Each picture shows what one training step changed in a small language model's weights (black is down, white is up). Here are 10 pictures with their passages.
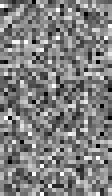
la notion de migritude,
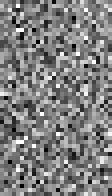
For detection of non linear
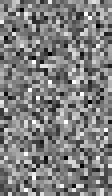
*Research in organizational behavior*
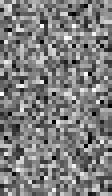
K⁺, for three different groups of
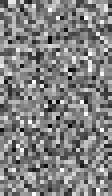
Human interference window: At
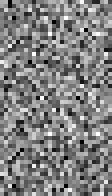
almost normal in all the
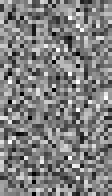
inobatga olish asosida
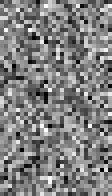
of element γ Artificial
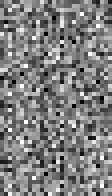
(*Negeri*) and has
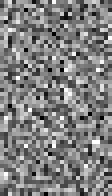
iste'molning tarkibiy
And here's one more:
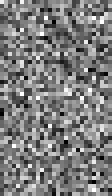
excursii pietonale
